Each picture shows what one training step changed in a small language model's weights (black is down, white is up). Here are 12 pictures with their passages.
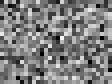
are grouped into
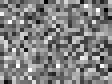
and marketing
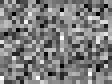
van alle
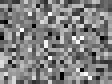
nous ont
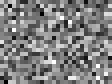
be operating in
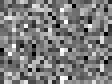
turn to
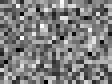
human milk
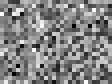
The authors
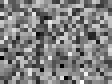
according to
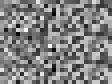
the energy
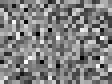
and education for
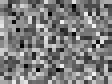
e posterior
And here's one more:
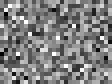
from – and we
